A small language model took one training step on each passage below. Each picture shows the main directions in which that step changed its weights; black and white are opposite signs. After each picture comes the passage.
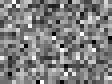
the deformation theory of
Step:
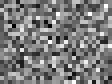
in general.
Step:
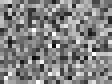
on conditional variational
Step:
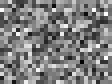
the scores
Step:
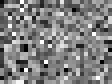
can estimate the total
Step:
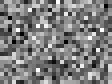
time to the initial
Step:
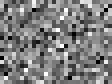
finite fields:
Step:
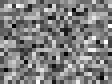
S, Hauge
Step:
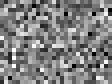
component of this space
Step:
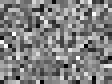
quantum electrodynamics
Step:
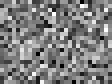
zero.} We also
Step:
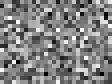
KMS state,
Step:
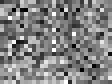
\\ \hline
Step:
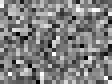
has a base consisting
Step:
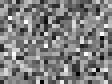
this matrix denoted by
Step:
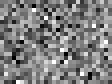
passing the
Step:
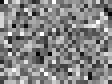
$l \times
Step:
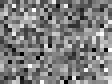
plus three link
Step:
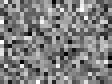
where $X$
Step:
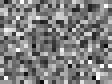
of the topology of
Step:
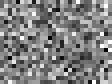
as long as
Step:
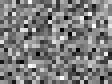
came to my
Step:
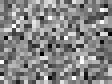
n} \otimes
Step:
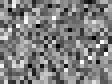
every prime number
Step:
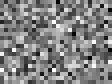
| Lake |
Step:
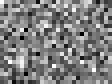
model (from
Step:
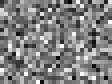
The raising operator
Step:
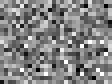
In particular,
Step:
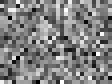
them. Clearly
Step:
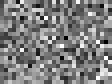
studied. The
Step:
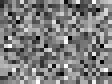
is quite small.
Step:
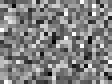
hyperon decays.
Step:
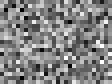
are quite narrow,
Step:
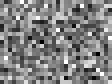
of Sciences,
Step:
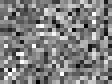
respect to the
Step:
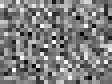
so dense to be
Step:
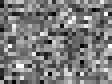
solution has two
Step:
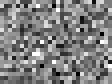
later. As a
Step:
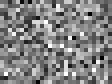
that are regular at
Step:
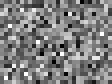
less energy and
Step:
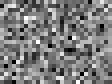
vector functions are used
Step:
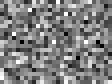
time, but when
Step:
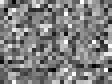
generator has at least
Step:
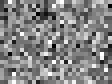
waveform arrives
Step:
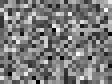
$V$ and
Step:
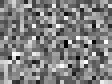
summand vanishes.
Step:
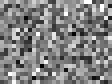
global distance scale we
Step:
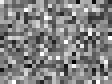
C is equal or
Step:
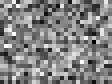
the edges of
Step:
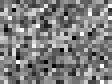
dynamics of propagation of
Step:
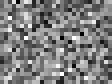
a straightforward implementation that
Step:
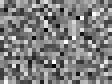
directed system indexed by
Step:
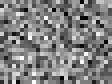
involution of
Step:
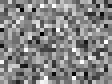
1} will not
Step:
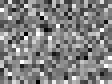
Since $p >
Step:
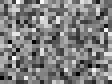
this literature but
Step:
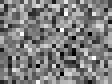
field strengths between
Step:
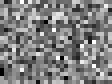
of mathematics
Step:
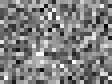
producing the energy
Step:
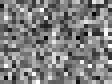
others, Mathematics and
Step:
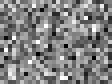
problem and solved
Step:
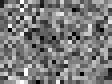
can construct classes of
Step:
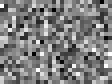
systems do not need
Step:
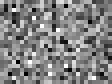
gate voltage
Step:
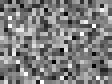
accuracy of the numerical
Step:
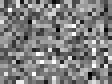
with respect to the
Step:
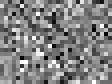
turns out to be
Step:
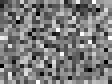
is presented in
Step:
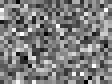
On the other
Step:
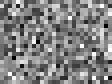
these three basic
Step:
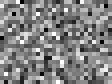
be easily applied to
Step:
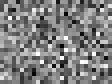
uncertainties. We
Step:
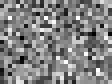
homomorphisms, or
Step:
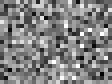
while keeping the
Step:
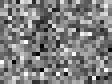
as a solid
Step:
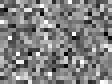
compare the different contribution
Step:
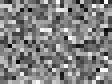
ions. The
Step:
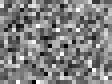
or an extrapolation
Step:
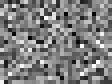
drift, see Theorem
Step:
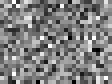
the posterior
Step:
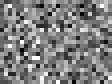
not only on the
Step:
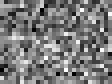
\leq \underline
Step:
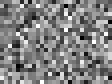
between two field theories
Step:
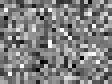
feature sizes were
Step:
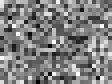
Wilson loops to
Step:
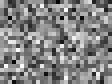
is an independent subset
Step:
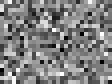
number of iterations per
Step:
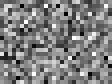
maximum of the
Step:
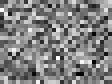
$P$ of
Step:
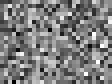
on the data
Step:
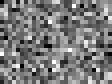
if so, we
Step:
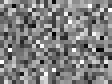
parameter space}
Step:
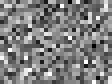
the resulting overall variations
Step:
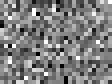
= t$ while
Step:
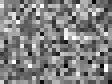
is, lines contained
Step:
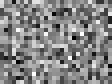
means of the
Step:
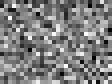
contradiction. Hence,
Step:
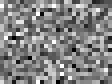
work is that the
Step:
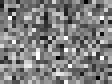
second kind.
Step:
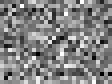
channel modelling.
